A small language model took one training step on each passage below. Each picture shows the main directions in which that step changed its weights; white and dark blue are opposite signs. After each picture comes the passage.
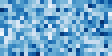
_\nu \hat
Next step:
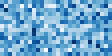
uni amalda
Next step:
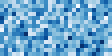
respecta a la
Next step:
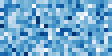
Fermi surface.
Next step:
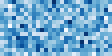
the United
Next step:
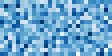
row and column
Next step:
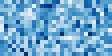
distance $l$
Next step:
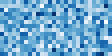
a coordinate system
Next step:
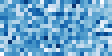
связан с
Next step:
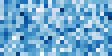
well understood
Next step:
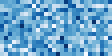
the left panel
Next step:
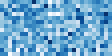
de atividades
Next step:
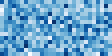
will use the recent
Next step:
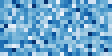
halinde Durum
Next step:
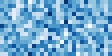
assuming all sources
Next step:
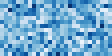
See however
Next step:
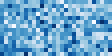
stocker et
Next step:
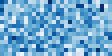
de Naciones Unidas
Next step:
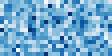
children involved
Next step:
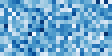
gogical Sciences
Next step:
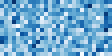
mapa de bandas
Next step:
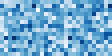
expansion at some
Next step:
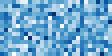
of beyond the
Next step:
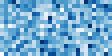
uniquely defined)
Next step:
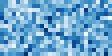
can pollute the
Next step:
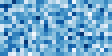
do diamante é
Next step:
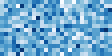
el ri - gor
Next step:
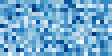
the challenge
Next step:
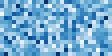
dan membangun
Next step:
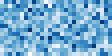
metodlari 609
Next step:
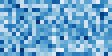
the value of the
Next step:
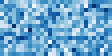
been found in previous
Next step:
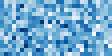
кадров к
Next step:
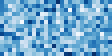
excluded data of
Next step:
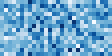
station $s$
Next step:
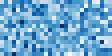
Обект на
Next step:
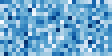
правы те
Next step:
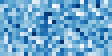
and predictable timing
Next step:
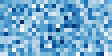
cases are denoted has
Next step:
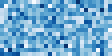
of the massive stars
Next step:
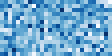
she ever
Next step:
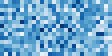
и сельских
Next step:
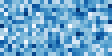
conventional SPD
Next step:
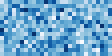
section the chiral
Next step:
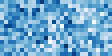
after the Wick
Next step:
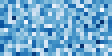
on any device
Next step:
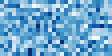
equation for MSM
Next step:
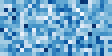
old one of
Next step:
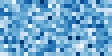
also applies to
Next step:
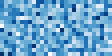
focal dose
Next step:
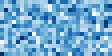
SM prediction (see
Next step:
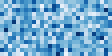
an der HAW
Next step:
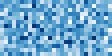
Ун, \quad
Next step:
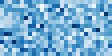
BASED ON
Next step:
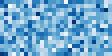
measurements, and in
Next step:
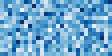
perceber que se
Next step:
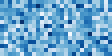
de los estudiantes
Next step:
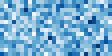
decision making
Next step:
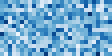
Department from the
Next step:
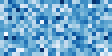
the educational process with
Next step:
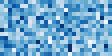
a pointer to an
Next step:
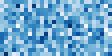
que existían
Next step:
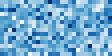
presented by \citet{
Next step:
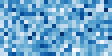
Instituto de
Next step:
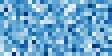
to dump a
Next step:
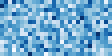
by one specific set of
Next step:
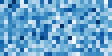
consistent with these
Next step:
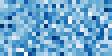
legal, pero
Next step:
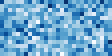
for the "best
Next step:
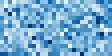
Ebadi M,
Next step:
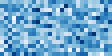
can be described by
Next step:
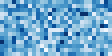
maximum radius of
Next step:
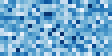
dati storici
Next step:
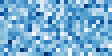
(ρ) in
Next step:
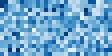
consist of a circle
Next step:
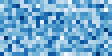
the case for results of
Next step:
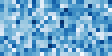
\sin \theta
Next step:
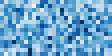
not been observed in the
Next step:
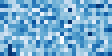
the previous event from a
